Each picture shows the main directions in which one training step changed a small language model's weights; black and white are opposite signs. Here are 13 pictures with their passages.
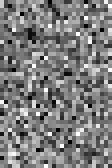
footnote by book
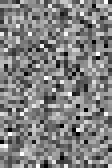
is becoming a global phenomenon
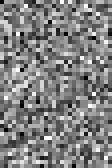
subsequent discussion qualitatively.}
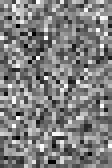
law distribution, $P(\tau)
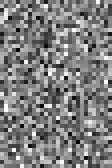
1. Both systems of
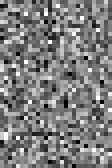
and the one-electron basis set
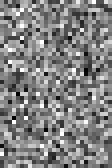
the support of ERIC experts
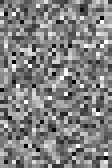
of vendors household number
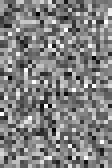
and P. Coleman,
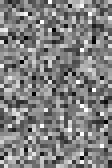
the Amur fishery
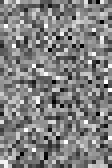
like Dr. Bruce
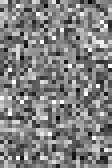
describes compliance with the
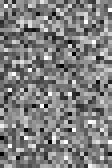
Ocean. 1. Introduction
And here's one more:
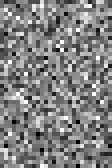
requirements, leading to the impression
